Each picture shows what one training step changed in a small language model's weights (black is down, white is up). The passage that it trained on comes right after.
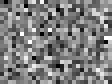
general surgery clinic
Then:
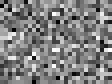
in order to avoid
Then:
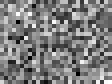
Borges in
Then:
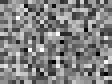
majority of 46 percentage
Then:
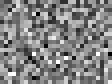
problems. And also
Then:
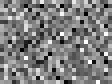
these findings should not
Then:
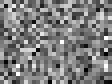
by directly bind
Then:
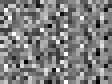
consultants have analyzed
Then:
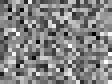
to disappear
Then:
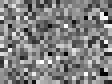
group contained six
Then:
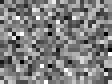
were rinsed
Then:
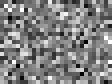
thereby the potential to
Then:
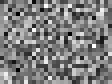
standard. The
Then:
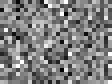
research questions: -
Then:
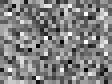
State based on
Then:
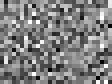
Medicinal plants are
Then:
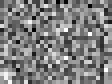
test. The data
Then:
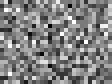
employee's morale
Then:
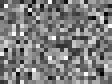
Table 7 the study
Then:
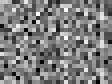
warnings of
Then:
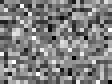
shows a significant change
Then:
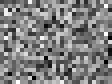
have to do with
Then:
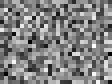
values, respectively
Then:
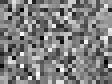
to economic value the
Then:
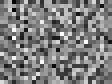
into the language of
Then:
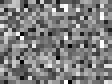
beginning of life when
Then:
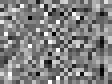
Hope: A
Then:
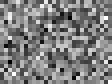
Language Arts
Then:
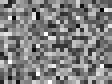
HCl and
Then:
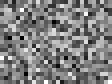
of the 28th
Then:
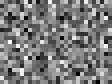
charts in
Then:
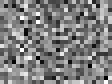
operated by
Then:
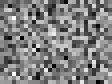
of analysed samples:
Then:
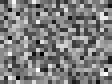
Europe, London,
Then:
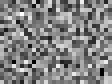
place from August
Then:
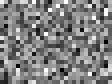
obtained. - The
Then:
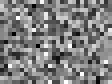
climate change is a
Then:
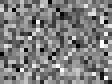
7 Charge
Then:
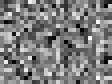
leading to arguments
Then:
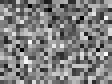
prescription medicines
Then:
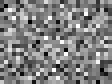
under grant agreement
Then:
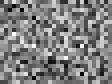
of violation of
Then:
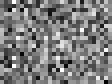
and financial knowledge in
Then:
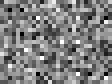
of Ca were
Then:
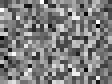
examining the
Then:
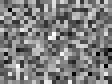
will be assessed.
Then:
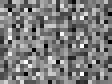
the limits of
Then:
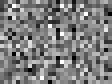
the distribution of patients
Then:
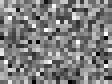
Menon Department
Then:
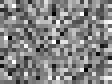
is close similarity with
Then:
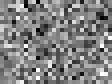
last part consists of
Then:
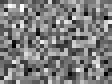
over the misuse
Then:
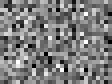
the professional development opportunity
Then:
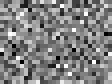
these filtered methods
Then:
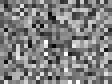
students associate with
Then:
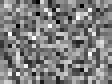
internal primers for
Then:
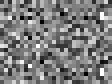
observed until the
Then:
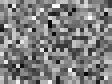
Increasing oil
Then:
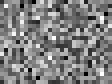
Table 5 support
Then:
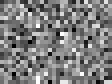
sensitivity coefficient of yield
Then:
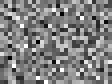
foods): – No
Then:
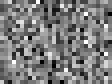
the current legal
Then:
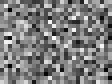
SDI. -
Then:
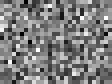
launch better products
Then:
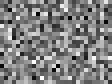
barriers for a broad
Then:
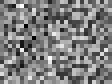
& Hilding
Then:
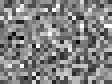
of AW into
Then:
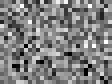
test set contains 41
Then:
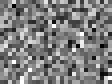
In short,
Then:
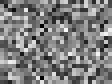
India and China had
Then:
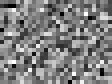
located at 65
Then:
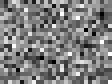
Reporter mobile
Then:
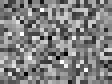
medication with the goal
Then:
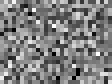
Yu, The
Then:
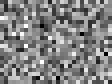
He managed to get
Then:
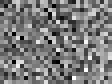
related work on recommendation
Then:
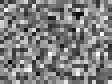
good or service from
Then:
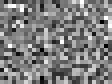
they even do the
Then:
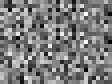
the school system to
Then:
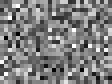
been utilised in
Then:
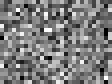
ability to gather
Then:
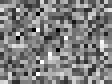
serum level of
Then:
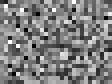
sampling over three distinct
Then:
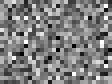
was from 17 to
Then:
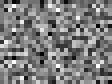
By the practice of
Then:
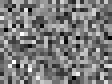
the author skillfully
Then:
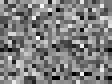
occur in both
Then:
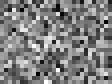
and are characterized by
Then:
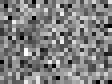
that we used an
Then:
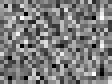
regulated by special
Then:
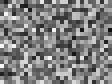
Indonesia will be
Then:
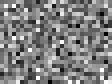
codons were
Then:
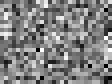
There is an increase
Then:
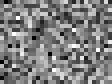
technical in nature and
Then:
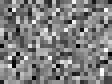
from a dealer
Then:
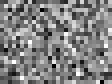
to mechanical shock
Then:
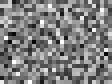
effective methods and means
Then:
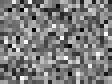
and tensile strength
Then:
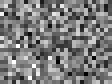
places where violence rates
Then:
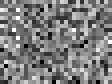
highlights the importance of
